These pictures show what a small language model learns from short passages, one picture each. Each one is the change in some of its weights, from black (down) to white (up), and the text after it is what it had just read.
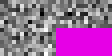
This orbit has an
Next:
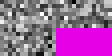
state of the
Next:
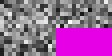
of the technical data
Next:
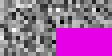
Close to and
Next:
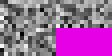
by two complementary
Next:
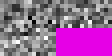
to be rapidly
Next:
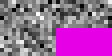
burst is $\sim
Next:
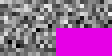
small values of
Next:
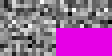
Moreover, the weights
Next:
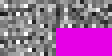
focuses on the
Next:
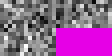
the bare mass
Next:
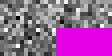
mining between
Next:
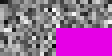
interpretation as consistent with
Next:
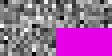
is redundant
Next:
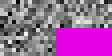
are strikingly
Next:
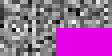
into these three pairs
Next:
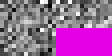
corresponding decay.
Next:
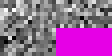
does not exceed the
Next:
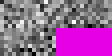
in the circular active
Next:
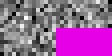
spelled out
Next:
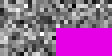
this case,
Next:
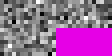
sum modulo
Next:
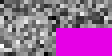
of $\Omega
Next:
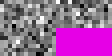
at all.
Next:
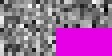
essential for efficient
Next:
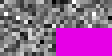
\exp {i
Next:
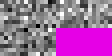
student would be
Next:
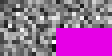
decreased with increasing
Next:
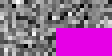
did not show any
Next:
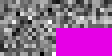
proportional DDM and
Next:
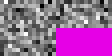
hot spot in
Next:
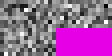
significantly wider
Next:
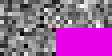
possible errors balance out
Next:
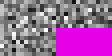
order to rewrite
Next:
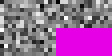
in GAN
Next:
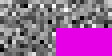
new state of the
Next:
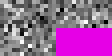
the regular component of
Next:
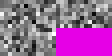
one dependent on the
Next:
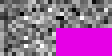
only (Fig.
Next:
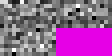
energy transport at graphene
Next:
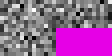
{\small \sl
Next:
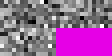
down quark masses are
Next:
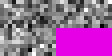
the right observation
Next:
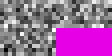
refer to states
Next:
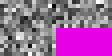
increase the number of
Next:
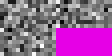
strong damping). The
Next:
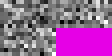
the pump and
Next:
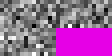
for Component
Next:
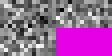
the finite integration limits
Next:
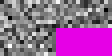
(see below).
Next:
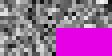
and manipulated among
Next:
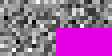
Exact Critical
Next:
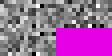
input, as depicted
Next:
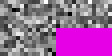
elementary charge and
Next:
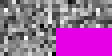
Note that it is
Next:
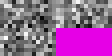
the proton mass
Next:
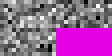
paper, we studied
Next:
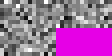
are implemented into the
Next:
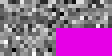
surface can host
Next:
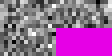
first constructed in
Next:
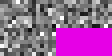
transformation, and expand
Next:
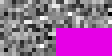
few bands longward
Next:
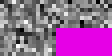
parton distributions in
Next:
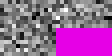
wenn man
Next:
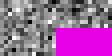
His current research
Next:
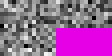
its anisotropic orbital
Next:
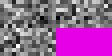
the EU's
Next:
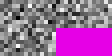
\en where the
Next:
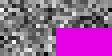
we may fix
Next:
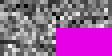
burning fixed
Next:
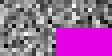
for successful and
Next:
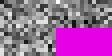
of the wave
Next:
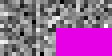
transparent compression,
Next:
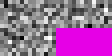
terms of the elements
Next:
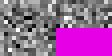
implemented by applying the
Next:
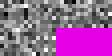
matter systems like
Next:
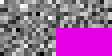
near ambient
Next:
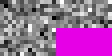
space, the latter
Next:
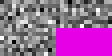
In order to fix
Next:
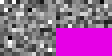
quadratic fits.
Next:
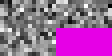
analysis additional differential cross
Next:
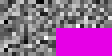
}\textbf {\bibinfo
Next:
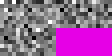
efficient manner.
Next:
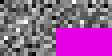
$\chi$. These
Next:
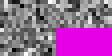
Science \& Engineering
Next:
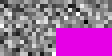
of its strengths and
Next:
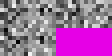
It is the gravity
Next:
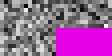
and several values of
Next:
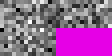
and II. At
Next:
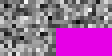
form of the dimensionless
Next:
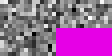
produces a phase shift
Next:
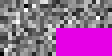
proposed an empirical likelihood
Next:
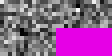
variability in Earth's
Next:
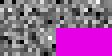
regimes. We apply
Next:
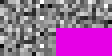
ensemble, which makes
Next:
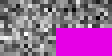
is just not possible
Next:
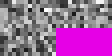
and so does the
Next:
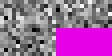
minima of the
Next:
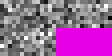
initial doping level of
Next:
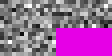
storage is therefore
